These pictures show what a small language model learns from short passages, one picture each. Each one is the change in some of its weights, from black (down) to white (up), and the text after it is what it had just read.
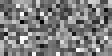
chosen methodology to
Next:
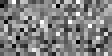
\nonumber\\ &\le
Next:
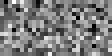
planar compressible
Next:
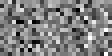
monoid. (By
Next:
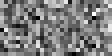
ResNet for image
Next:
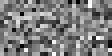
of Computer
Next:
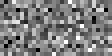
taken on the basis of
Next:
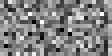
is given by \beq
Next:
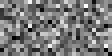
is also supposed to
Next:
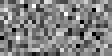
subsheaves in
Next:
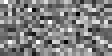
decay rapidly
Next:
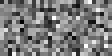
Many studies link
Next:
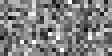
the interaction between a quantum
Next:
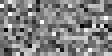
is a finite set of
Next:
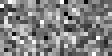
is finite if and only
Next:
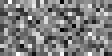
all logs are
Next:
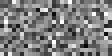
of different levels of
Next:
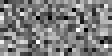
unifying the various
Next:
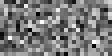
and disruption
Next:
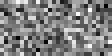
watermarked image
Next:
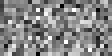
vs. intensity
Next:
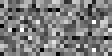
edge as a function of
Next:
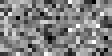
was one hour.
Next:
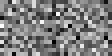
not as the products of
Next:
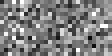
condition, which is a
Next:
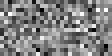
noted that less than
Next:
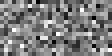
of Ce was in
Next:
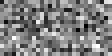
The females
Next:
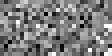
closed under the formation of
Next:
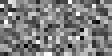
is positive, the control
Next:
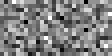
sparse shape
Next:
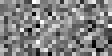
\cdot \sin
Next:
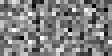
induced by a weak
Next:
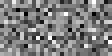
range of determinants on
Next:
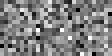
that avoids
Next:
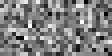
share. Finally,
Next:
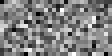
lead article,
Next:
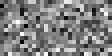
batch size,
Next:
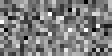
inequalities in the
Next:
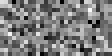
engines of a
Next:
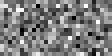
is no outlet for
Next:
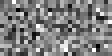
factorization property for the
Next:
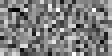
to meet individual travel
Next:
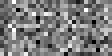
``big'' boundary
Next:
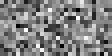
rocks may be
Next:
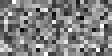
of the infrared
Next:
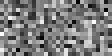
the folding
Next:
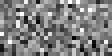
quasiparticle concept according
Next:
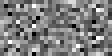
ongoing processes and
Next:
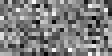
\bigskip \noindent
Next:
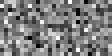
is difficult to
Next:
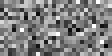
such that the capacity
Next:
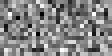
SE was obtained
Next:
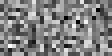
the entire
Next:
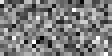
amount, so that
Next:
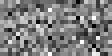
Shadows of
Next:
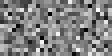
behavior in Fig.
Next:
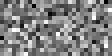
in quivers when
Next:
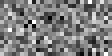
be automated through
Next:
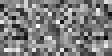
their experience levels.
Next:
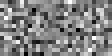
for the covariant derivative
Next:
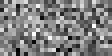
light to counter
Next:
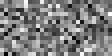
sustainability into
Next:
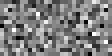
domain ($\phi_C
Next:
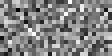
few selected layers of
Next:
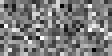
in groundwater
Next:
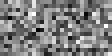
the symmetry, this gives
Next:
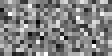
$f$ can chosen
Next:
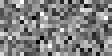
Letters}\ }\textbf
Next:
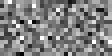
for 10 min. The
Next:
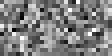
approximated in the
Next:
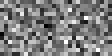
between the quandle
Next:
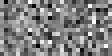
zero.} {\bf
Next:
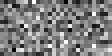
be understood as
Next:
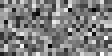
controllers who
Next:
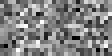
plot log~g
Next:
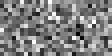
quite old,
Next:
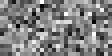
we are therefore in the
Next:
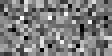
semantic shifts
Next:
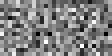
the implementation and content
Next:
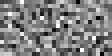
a 2-cell
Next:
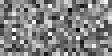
The probability that no
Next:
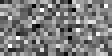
each axis
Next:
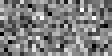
is {\it potentially
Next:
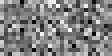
is also illustrated
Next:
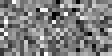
of the Q function with
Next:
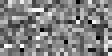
Then a corner of
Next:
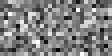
with the degree of the
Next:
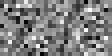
study establishes a
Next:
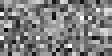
a view to the new
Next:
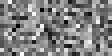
the reliability of
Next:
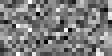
and insightful after
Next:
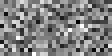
field operators in terms of
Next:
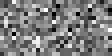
of the free surface
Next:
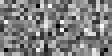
The study concludes
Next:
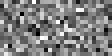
stiffness and
